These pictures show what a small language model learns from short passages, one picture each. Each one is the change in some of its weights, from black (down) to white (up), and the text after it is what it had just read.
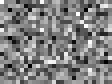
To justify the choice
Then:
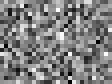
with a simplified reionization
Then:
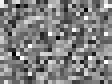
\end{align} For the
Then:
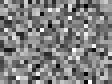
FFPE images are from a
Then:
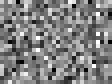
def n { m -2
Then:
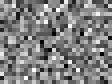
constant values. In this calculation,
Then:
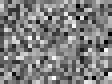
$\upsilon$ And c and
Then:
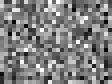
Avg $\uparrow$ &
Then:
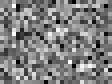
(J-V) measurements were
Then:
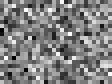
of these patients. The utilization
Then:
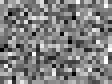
is a typo in the expression
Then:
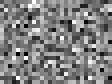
from the deeper MDM
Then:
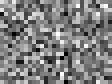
= 0$. Solving the equation
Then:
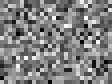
institution where they run their
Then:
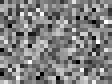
space geometry were outlined by
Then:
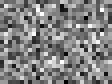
calculation of the number of states with
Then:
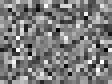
information between modalities. At
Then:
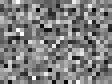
during matter and radiation eras
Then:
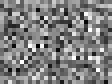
to 3 worked well, but
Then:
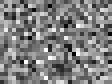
production and promotes substantially higher
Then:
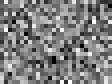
and its warming up. On
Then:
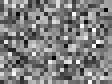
or (2) making use of
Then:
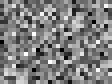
of extracted ions from the mixture plasma
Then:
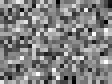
further operations. The second step is
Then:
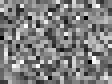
an underbarrier motion but one
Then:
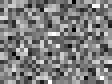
from the condition that the power generated
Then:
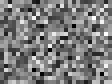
precise position of the defect ${\rm
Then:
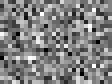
and of the ratio $\varepsilon$
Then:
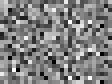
are determined through a fit of the
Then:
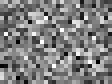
consistent in magnitude and rotational
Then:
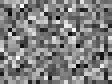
but there exist many earlier ones,
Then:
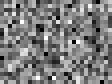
elementary quark and lepton currents.
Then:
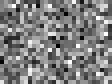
monolithic failure mode. By
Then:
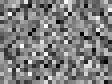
genital warts cases
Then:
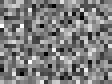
and 3, respectively. A cluster
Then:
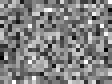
$\Lambda$CDM theoretical
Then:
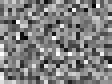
from the National Natural Science Foundation
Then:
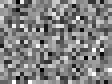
be applied for the OFF
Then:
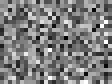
the global positioning system signals
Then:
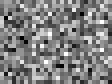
then a bi-crystal
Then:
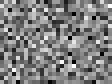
all of the moment 0 maps,
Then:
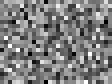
and below $E_c$,
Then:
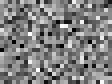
the compact jet parameters are not as
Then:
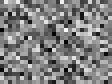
and radiomic features.
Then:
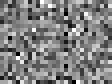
to the euclidean signature, as
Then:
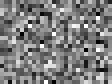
Indeed, the single TESS
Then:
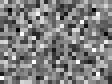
demonstrating that freeze-out
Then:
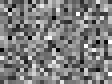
In the reshuffling
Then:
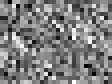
$\gamma$-ray spectroscopy. In
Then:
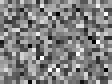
the leakage current due to
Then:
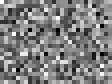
is decomposed, around the Fermi
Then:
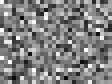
the L\"uscher's
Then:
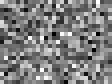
well-suited for array
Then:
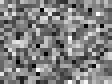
the usual 1 μV/cm
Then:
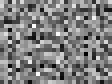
a fully convolutional network with the same
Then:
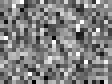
by the green lines in Fig.
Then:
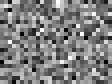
probabilities of random linear network coding
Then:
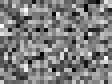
circularly-symmetric complex Gaussian
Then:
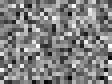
in the magnetic field being established,
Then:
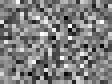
``short lattice'' and
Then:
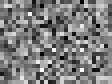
remaining material. It should be
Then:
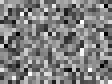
is tending to zero as
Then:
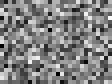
the Casini's version of
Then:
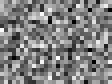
$ is proportional to the length of
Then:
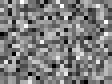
regarding the propagation speed of the pressure
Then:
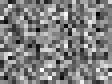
of radioactive ion beams for
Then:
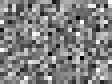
EDMs for light nucleons
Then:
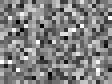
probabilities (0-1 range)
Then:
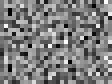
into five subfields:
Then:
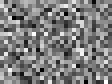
direction restricts the component of the
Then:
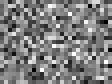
of the cosine's amplitude on
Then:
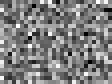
\emph{Direct Generation
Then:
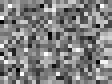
sequence of large shocks which becomes
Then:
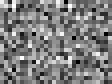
| Price forecast |
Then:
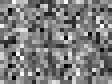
suffices to take the simultaneous measurement
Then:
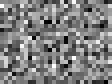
above algebra. One can finally,
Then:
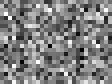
$UBV$ filters
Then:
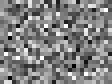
playing the same prominent
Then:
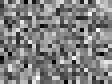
current data. The main goal of
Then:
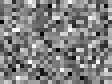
symbols indicate the different subsets
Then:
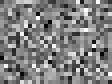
in the $\MS$ scheme.
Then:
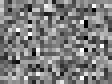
Assuming only that the universe is
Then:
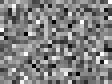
testing whether differences due to the presence
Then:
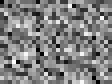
LMC halo, LMC disk). It
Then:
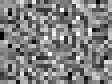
to construct the thermal boundary states of
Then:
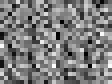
profiles consist of several peaks,
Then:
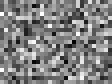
and the simulated wave elevation
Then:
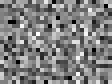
use EMT to calculate parity
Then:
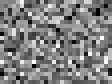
by $|\pi \rangle$, the
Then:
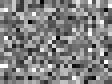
3DM solution the data from the
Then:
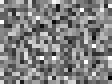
unified comparison of these methods is
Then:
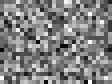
panel, a pie chart
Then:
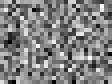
lifetime that can be compared directly to
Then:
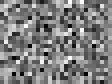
always points perpendicular to the Fermi
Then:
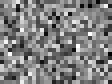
density and the \brava
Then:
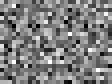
kept the same. The difference
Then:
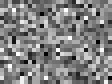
quantum gravity and derived the CMB
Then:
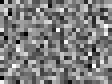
hand side plays a role of
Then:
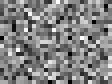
by most of the simulators is
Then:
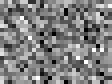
therefore give very stable results.
